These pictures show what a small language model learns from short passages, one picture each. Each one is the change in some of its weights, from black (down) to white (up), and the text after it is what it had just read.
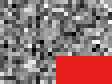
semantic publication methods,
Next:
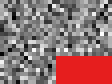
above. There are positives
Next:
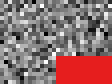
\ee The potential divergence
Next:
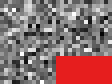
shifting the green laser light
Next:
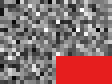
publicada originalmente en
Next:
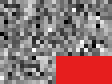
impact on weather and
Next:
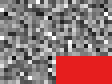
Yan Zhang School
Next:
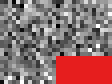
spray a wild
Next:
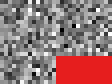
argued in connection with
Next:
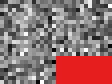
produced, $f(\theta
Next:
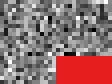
been identified in a number of
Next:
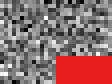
the business of commerce
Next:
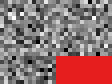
systems we refer to the
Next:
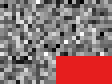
the financial underpinnings
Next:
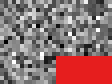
in den frühen
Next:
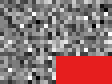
with a simple product of single
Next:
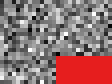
this desired future will require
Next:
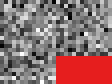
kpc. A smoothing
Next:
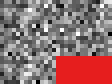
for software product lines. It
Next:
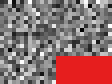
GMBF by dilating
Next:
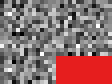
a future in which human
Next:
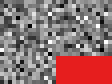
as a function of the
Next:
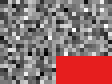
clinical studies. Materials
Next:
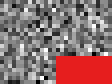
one of the most dynamic and
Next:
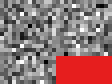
system is seen to be in
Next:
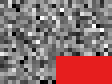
Precisamente, la
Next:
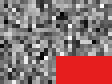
va travmadan
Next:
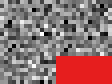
that, when compared to the
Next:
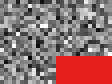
precoce”. Como
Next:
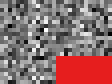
established as environmentally present,
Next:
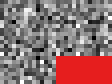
capacitance together with
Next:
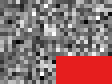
and methods The present work was
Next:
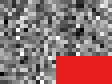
use and land cover information for
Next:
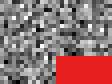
pedagógicos, em
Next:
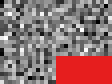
a relative percentage drop
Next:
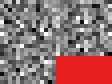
marketing has replaced conventional
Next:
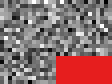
(assuming that the
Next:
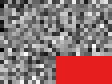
the k -th LNN
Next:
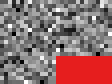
GTO failures are
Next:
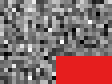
ishlab chiqarish jarayonida
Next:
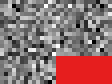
Package 3 Funded
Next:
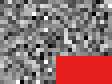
our formalism borrows this
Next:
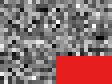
that make the sun
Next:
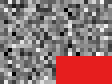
families. -
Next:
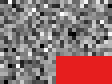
VGOS era where
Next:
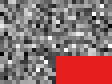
томонидан ҳар
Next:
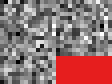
different model spaces, using
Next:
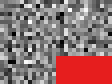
nanoparticles. Evaluation
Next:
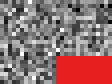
use it in the field of
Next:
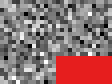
cu productivitatea
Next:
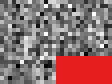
che quest'ultima
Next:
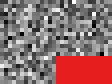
ambitious members. In
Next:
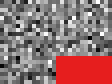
searches are focused on
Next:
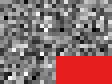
better treatment adherence by
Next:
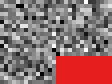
defeat the purpose of
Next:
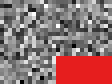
anterior chamber
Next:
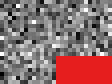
Supply of Formal
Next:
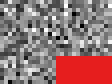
given as a sum over single
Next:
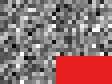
Component & &
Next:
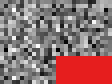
matter Nekrasov})
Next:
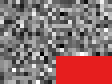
and Butera conceived
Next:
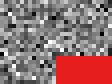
{Lu}}, \bibinfo
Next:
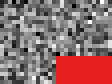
the sinking of the
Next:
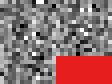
shijoati bor
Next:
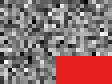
that the SOC parameter
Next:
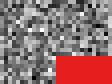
bring action plan to check
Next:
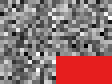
Simon, and D.
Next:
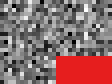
immunity system. The content
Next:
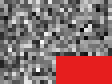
bo'yicha olib
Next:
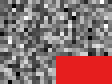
students. The research instrument used
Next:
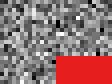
untuk PTS
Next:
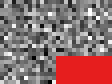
Aut\'onoma de
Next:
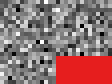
debt needed to be
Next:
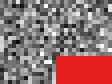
and help businesses across various
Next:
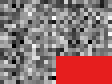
1. Government,
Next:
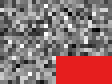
was discarded. The
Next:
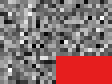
в середине
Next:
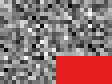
de envenenamiento
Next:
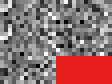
Young's early
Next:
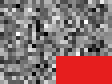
based on the evidence currently
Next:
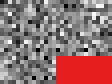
performance, several formats may
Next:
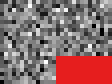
part of the LIS.
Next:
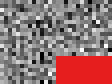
is used to calculate the interval
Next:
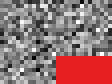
). \ee The
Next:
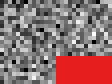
the assumptions of the
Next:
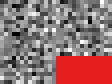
queues, optimise
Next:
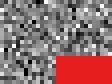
pediatric patients and
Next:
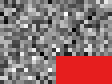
emerged as a key strategy
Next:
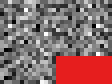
ANALYSIS OF
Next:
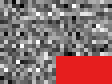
dictionary from which
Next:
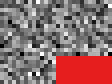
of the time-dependent
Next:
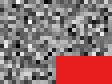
are being rearanged
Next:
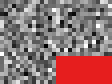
After helping them engage
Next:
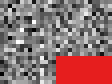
reduces misinterpretation \\
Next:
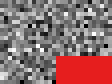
is velocity in the classical
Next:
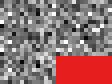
or a kind of a
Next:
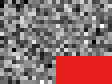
the news reporter
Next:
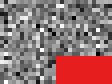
У статті
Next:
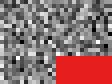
potential landslides and soil
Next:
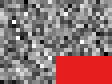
us to conduct and
